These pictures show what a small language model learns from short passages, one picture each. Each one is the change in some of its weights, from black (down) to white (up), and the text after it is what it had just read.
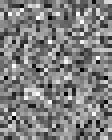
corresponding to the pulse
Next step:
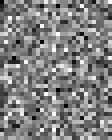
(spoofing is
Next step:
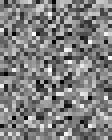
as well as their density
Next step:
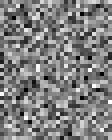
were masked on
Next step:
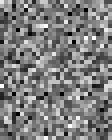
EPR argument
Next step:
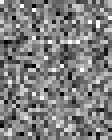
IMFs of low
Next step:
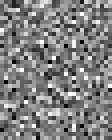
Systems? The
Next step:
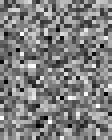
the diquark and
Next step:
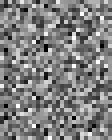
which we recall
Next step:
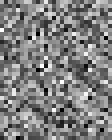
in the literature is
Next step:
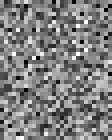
thermodynamically consistent
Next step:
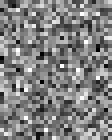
The centers of the
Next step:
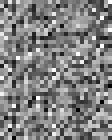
& multi & yes &
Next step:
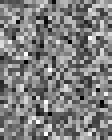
resolution close to factor
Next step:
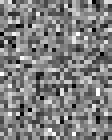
Hopping mode.
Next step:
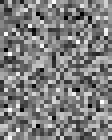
graphene systems,
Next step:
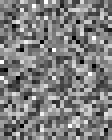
WER gap between
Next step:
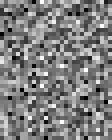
K SRAM,
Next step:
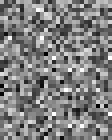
to the superconducting
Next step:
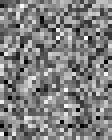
influence on the
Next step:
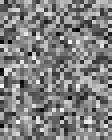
the norm of the
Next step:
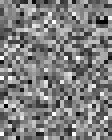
probing the system states
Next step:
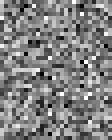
determined via {\tt
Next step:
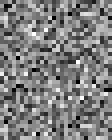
with Microsoft
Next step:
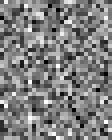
it to withstand
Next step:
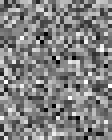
the typical orbit size
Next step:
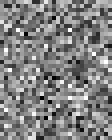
and first excited state
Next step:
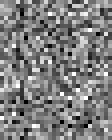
online meetings are
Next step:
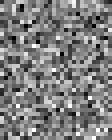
With a 1D
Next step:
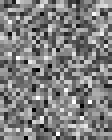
results and conclude with a
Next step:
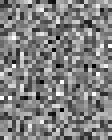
by a particle initially
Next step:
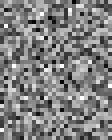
of the vacuum
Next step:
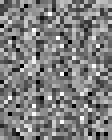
magnetic moment will transform
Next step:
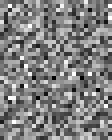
a significant condensate
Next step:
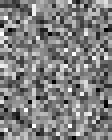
theory; Solid
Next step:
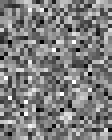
of $\mathcal{R}$
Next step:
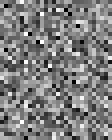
logic behind it
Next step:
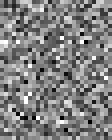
can be calculated analytically
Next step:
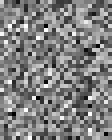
than 1 indicate cases where
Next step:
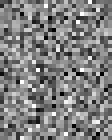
not uniqueness.
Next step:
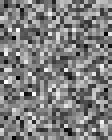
mass modifications will be
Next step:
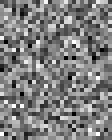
describes the interaction of the
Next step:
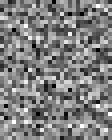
15\% of the sample
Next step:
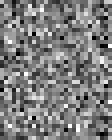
purpose, we
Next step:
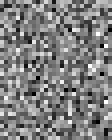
but recent detailed
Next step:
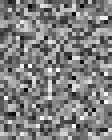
gamma matrices
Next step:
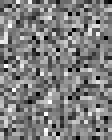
of Maryland,
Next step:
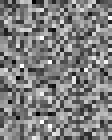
by considering of the possible
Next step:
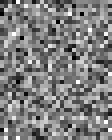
vastly simpler
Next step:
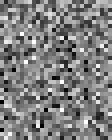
our proposed constrained
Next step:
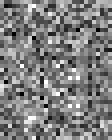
with $\alpha_{\rm
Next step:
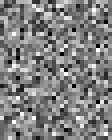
to continuously and
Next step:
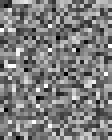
derived GLRT
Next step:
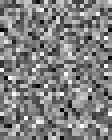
of the most complex
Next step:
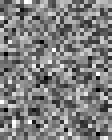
metrics in the
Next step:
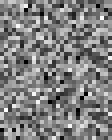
the surfaces in
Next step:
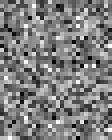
valid intervals of
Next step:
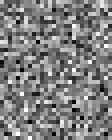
addition, etc.
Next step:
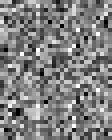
extubated or No
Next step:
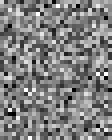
separate fits of
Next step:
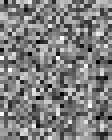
detailed analysis to
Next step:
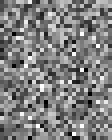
detection beam is
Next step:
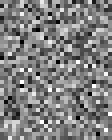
on the filtered
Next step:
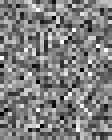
attack path's
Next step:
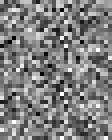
the same as in the
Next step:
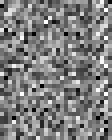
Firstly, how well
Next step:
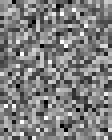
triangle shaped
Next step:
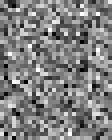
The general structure of the
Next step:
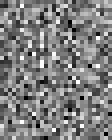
coupling is very important,
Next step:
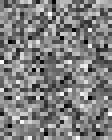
as used in our model.
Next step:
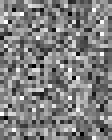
corrections. The self
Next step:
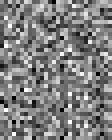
intensity of the
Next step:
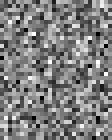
accuracy, even
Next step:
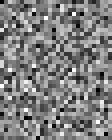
more orthogonal
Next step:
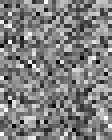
and $b$ are the
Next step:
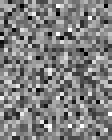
within the asteroid
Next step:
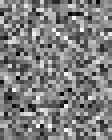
may ask whether
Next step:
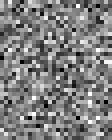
motion in a black
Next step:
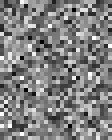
following settings:
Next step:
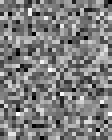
Medical image
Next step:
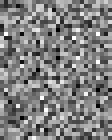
this section, we give
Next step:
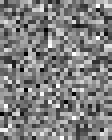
will see below that for
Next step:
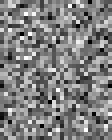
cutoff scale
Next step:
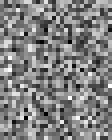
in the following way:
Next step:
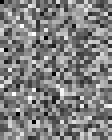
and $\rho$ scale
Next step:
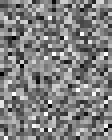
been investigated
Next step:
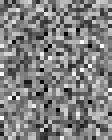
the plasma current
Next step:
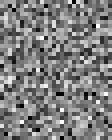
of a coordination
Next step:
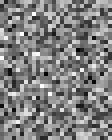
a review). The
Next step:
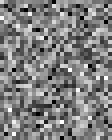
of the resonator in
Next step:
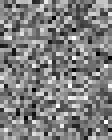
and new stress fields have
